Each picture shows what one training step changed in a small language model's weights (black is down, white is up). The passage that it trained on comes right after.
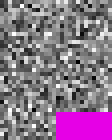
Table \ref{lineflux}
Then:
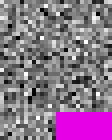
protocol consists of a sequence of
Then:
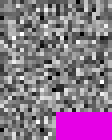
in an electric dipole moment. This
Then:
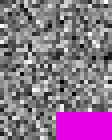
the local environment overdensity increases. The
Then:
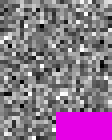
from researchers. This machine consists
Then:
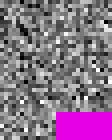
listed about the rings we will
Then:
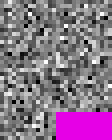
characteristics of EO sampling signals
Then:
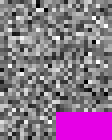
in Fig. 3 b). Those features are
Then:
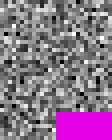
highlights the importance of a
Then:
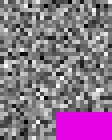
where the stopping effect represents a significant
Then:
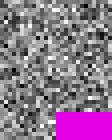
580 Compressive modulus
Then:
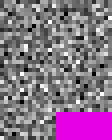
specimen damaged after a
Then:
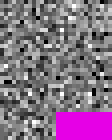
direct consequence of energy conservation, which
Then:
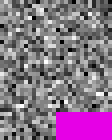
governance and empowering communities
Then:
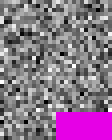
If such a strange correlation really
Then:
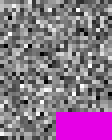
a relatively high infection rate, where the
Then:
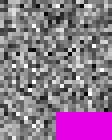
in the positions of the fracture of
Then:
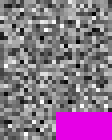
of a number of convolutional layers
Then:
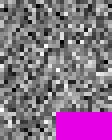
eBMS algebra in
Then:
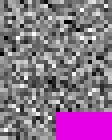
current scope among SCONUL
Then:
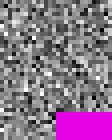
Mediterranean basins, the
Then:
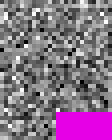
ameliorated via training simple structure
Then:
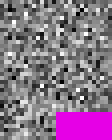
equilibrium can exist, then the
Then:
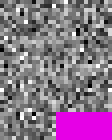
magnetization in all measured
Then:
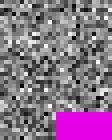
kDa product. Relative
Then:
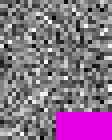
counter-gradient layer and the
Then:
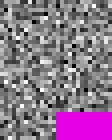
distribution To investigate the mean difference VAT
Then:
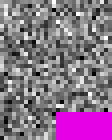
a cyclic process making certain
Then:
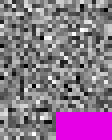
by the inclusion of a build
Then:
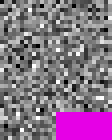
do not have any fundamental explanation
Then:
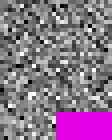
vacuums occurred at
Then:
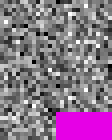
not to publish (all) data.
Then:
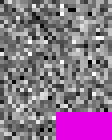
of Engineering* Johny
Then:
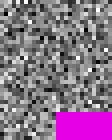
Bang Model at Combination
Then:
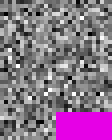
with small superiority for the 2D approach
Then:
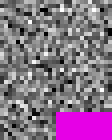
the DMFT iteration with a
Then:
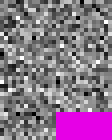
to non-presentation or late
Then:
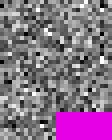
of baryon-antibaryon
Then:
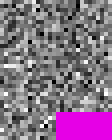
these selected items was 0.813
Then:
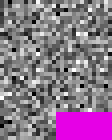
here some points of the dimensional
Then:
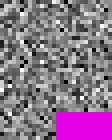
close at the most important moments throughout the
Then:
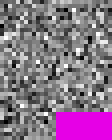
related to an observable. In such a case,
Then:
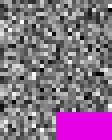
ABSTRACT We review several
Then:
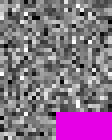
molecules containing different atomic species as
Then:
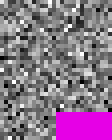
could rule out some types if she
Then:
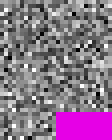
the Poincar\'{e} surface
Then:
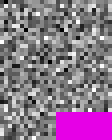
significant statistical relationships with other soil
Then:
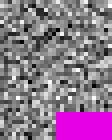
the development of this pathology, its
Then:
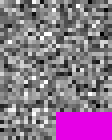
the deliverable, which is to provide
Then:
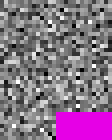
Government (Grant No.
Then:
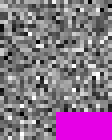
variety of difficulties while completing their
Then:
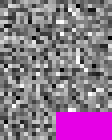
the spectral flow in the presence of
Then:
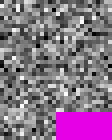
very high levels of the heating in the
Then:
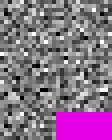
pair of homoclinic
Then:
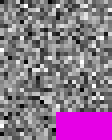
half of the output modes (see
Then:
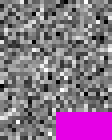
necessarily defined what any of those
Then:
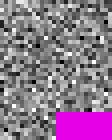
then \beq \nu_P =
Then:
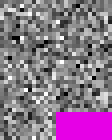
\begin{equation} \label{y}
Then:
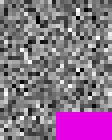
V. Nadezhdin¹,
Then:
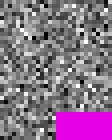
mechanics. One has a space rather
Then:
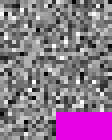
are also shown. The black arrow indicates
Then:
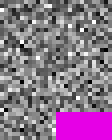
an Ordinary Least
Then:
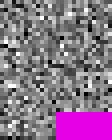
and dividing both sides of the
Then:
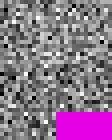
duration and little effect on the
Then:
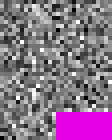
into view once we set the same scene
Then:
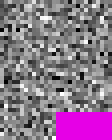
though, is that SL0 provides a
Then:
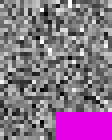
of incubation temperature (Fig.
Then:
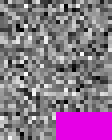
opening multiband retails across
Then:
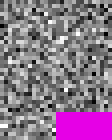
facilitating the experimentation of new
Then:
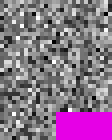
basic amenities for residents.
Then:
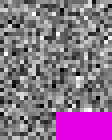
yield a realistic picture as can be
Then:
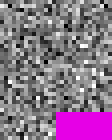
Software Engineering \sep
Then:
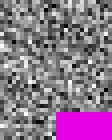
PREDICTION FOR
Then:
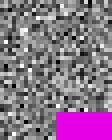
the proximity of these levels plays a
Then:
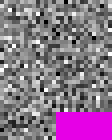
is dummy (high growth
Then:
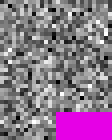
the next player's turn. -
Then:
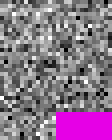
conditions this node, the target of this
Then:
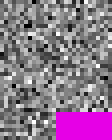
metastasize nearby and distant
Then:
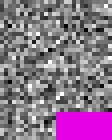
material books. 1 2 5 4
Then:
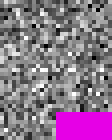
used to determine the Carr’s
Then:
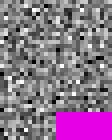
more accurate approach by Mansoori
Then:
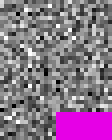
fundamentally set by the probe
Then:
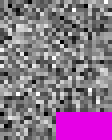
technocrats should be considered while
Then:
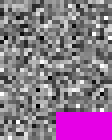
it is the case in Figure 2a and
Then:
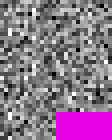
$\beta$ corresponds to the spectral
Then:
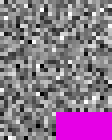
refusing to surrender them to the
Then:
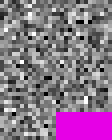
the resonant modes increase the particle
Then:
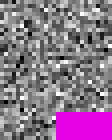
cancer, patients with skin
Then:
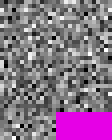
as 12–24 hours before
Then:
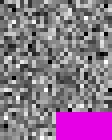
task simulations for successful
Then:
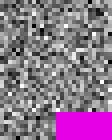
in accuracy and precision, also being
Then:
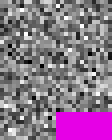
of 4096 steps per revolution.
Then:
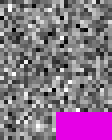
conditions in ecosystems, need
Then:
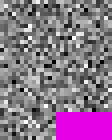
similar vein, a web-based
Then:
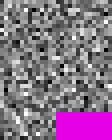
n securities. Each security has
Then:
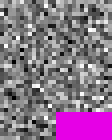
NOT CHANGE
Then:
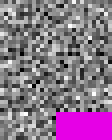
shows generally positive feedback, with
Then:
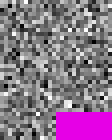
to Oral hygiene practice
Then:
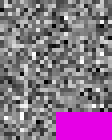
are marked bold in the box below
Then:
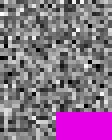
reference members enables members opting
